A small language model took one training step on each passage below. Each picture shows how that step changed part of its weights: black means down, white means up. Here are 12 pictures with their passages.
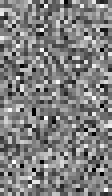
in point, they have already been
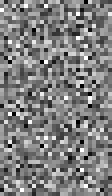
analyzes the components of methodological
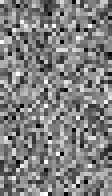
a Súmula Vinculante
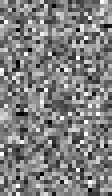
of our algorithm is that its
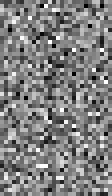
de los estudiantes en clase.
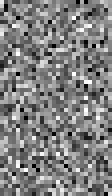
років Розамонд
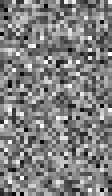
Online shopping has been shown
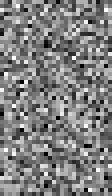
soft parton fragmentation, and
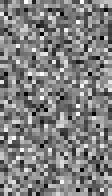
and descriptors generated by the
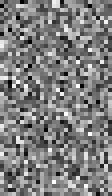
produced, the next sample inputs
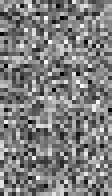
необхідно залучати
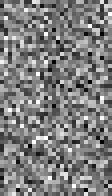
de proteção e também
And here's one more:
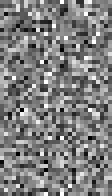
necessidade de abordagens
